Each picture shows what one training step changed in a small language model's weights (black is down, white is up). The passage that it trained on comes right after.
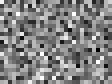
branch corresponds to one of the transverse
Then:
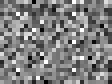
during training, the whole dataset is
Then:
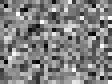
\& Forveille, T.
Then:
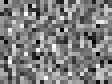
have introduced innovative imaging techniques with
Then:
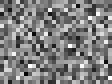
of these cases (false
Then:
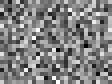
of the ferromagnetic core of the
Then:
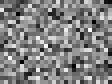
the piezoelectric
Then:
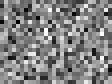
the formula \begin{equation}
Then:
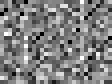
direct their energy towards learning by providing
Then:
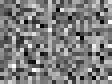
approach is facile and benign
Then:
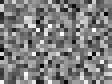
by a smooth, compactly supported
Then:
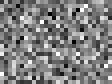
in agreement with the results of
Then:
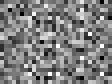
1, b, and hence cannot
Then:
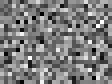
completion and dropout rate)
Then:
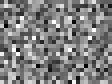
possible states, each with an equal
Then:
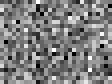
that they are excellent fliers
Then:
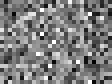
University and were used for the present
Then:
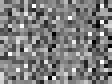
should be considered for other alternative
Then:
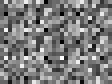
language teaching and assessment of knowledge and
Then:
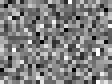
scale at which the linearity of
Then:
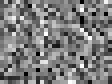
vector $\mathbf{x}
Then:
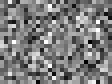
in terms of international prestige
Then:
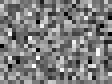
is an electrically powered
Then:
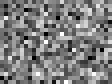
activity} model, showing analytically
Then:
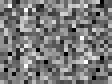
their use and non-use
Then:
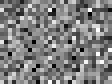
the system. These properties rest upon
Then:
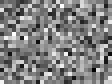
the approximate symmetry of the overlap between
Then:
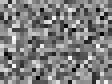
nonlinear scales accessed by the
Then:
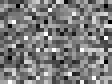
a fast response simulation model for
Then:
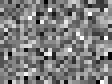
and integrating software development and IT
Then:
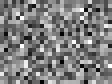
gene Figure 3 : Agarose
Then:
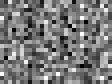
About this document This report provides
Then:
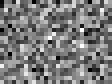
Bridge, because after the
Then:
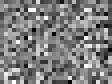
(1996). From transistors
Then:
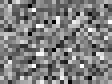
ones. These criteria could become a
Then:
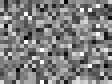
used for the model validation. For
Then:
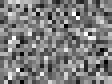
The mean mid-upper
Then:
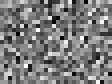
an outdated trust model
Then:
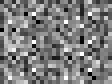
Sum P&L |
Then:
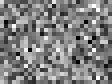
averaged properties in order to link
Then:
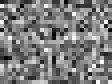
countries while no effect on high income
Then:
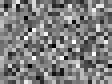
function $B$ is subject to
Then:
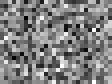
plot the reduced event horizon radius
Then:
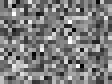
Bodlah I.,
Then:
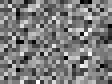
diagnosis. Recent studies by
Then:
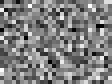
multipoles the transverse location of
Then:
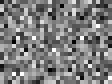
on the reward system level of
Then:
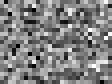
severity has a significant effect on
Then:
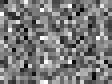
216 patients aged 18 years
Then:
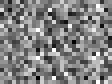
of the electron and potential distribution,
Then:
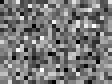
main color groups analyzed. The
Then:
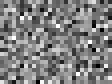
beam and the activation of the resonance
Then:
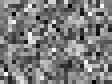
Kohn-Sham energy
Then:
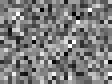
later maximum of the optimization function.
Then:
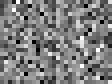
range (i.e., within
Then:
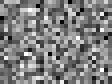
silicon nitride,
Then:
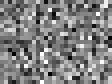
and both their $|t|$
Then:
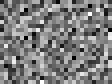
Customers' Payment
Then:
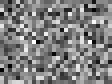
of photocurrent have been
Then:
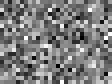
of the platform's outputs. A
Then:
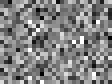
or lower than that of the separated
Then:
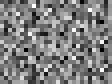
strength of material formula. FEM
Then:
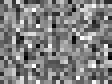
approach. \newblock In {\em
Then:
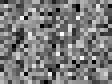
(red curve) together with a
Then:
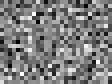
and 10 ml of extracting
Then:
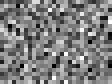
a uniform magnetic field through the
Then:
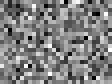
as the primary strategy, and remaining
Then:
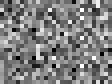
of the manuscript, including
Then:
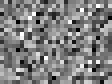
and $c_3$ can
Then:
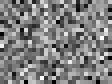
high bandwidth, in addition to
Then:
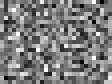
prevalence and geographical distribution
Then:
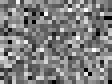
direction for bright solitons is
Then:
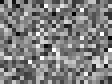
In the other magnetic configurations, domain
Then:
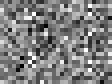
we can observe that the above
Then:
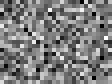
of testing direct effects and indirect effects
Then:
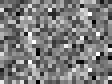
the model of Kamal and
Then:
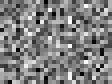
and arguments or drawn models that
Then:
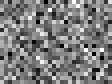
and case fatality rates.
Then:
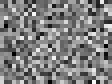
studied populations of Subclade
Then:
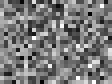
one dimension. For this purpose we
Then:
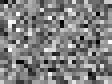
delay - TN round trip
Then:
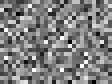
the things inside the IOT
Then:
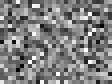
we will demonstrate that the number of
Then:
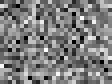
tocopherol natural extract
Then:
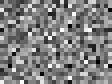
the RDA value of
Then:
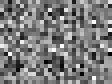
of astigmatism based
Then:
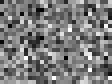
entirely different culture, they are
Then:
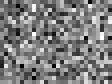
as enhanced magnetic field intensity,
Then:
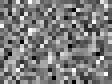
mode of a plate girder
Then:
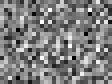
but high naturalness. Consequently,
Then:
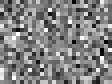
of points which correspond to the exact
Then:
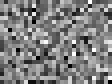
had the typical structure of DLC
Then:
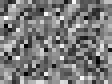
specified set of services. The indirect
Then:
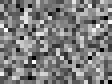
from a near-field object could
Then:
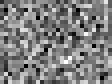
approach to driven quantum systems,'' Journal
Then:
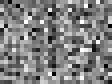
for fluorescence-based
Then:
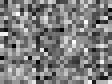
promote the right to education; -
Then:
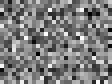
of the previous leaking information,
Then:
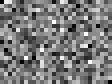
bright spot eclipse features
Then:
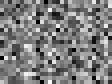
and adaptive assembly of
